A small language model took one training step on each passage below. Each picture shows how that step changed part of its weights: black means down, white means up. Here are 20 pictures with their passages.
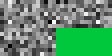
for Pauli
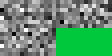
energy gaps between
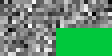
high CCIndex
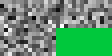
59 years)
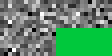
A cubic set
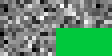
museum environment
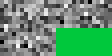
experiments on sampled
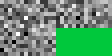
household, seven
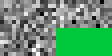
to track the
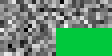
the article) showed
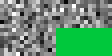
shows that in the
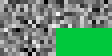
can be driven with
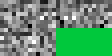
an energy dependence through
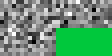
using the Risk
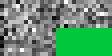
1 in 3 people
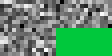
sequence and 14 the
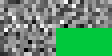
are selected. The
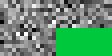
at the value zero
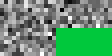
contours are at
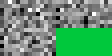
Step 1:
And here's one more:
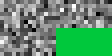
presented in the
